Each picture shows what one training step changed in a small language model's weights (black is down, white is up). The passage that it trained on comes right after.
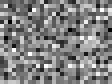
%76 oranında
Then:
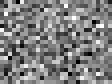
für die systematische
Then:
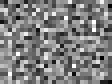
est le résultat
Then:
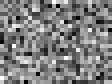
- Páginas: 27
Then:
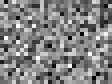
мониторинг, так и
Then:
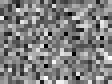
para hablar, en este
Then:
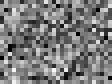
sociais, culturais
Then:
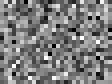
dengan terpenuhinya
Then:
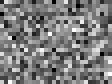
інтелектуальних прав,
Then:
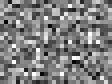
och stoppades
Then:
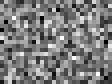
и коллективных
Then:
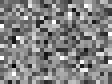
yengil hikoya
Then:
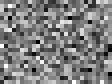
coletivo, e busca
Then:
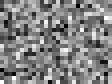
intilgan qahramon
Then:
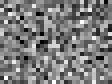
atestados e laudos
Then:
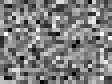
productiva como propietarios
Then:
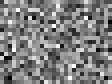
formam parte da nossa
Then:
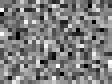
lehet alapozni
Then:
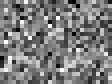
e dos 55 e mais
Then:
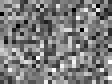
поведінки автор
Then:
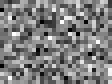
et les départements
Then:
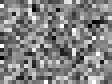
foto dari venue
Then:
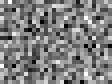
1. International Journal of
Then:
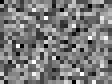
toekomst zullen
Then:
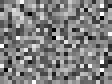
que no pudieron
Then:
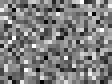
звук [t]
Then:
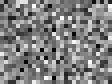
ifodalanmagan. U
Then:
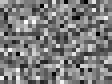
ad esempio, in
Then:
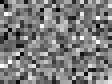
sebagai suatu fenomena
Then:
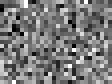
France Actualités en
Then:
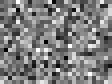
transport vositasining
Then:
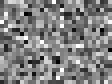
mengakses aplikasi
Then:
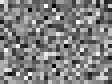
los impactos que puede traer
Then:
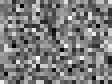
підприємствами в умовах
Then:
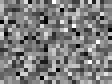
validación. Cindy
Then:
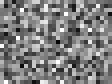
relevantes en conteo
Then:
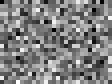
a serem desenvolvidas
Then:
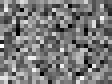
de dados e critério
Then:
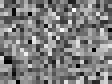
da rede de proteção
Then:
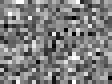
на работе и в
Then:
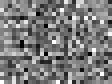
na politização das
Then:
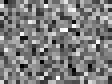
colá-la do lado
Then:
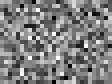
практических занятиях,
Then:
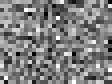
se den una serie de
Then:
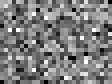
\kappa x}}
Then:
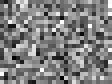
Siz bilan muloqotdan
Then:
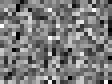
através de pesquisas
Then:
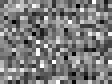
проведення досліджень та
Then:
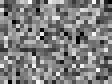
las tres semanas de
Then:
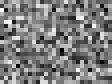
forma asincrónica
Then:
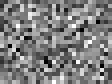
inobatga olish muhim
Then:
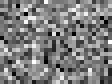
нахождения в
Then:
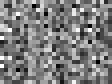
the strategic fit of
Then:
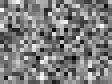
salohiyati yuqori
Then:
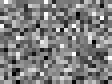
empatik iletişim
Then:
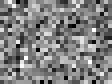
ilgili son yıllarda
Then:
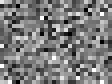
saber en profundidad las
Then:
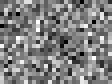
ong tabiatni
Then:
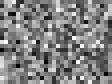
kuni Maktabgacha
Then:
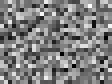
in flights within
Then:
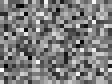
words: training,
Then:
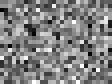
исследовательской деятельности и формирования
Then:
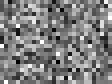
orasidan tanlangan)
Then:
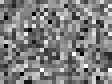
discussão O mapa
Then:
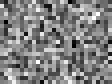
bu ko'rsatkich
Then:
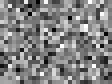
раза**, составив
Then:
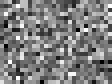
apresenta-se como uma
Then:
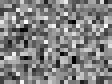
igreja enquanto
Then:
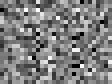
состояния объекта для
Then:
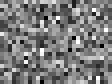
de urbanización que
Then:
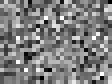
importantes diferenças
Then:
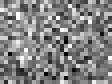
bo'la boshladi.
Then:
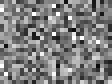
dalam undang-undang
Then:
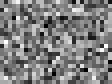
пятна на каждом
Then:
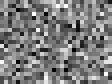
développer, en son
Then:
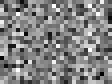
meva, ya'ni
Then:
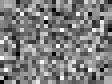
unde se vând
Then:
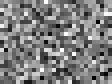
model butunlay inkor
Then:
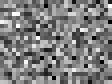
среднего предпринимательства
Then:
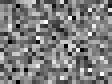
au Cameroun. Il
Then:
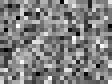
Context: Pattern of
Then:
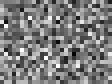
é a constante de
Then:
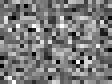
Унинг миқдорини
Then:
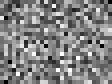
como es el estado, los
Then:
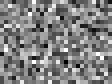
determinar las conductas y
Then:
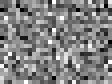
спирт ментол
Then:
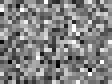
zamon ma'nosi
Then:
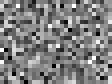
Jahren mit diesem
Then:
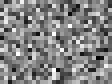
рисков и повышение
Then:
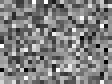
no processo de aquisição,
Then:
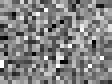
the exciter of an
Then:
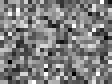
qonun hududiy
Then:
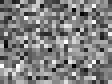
professor Shamshiyeva
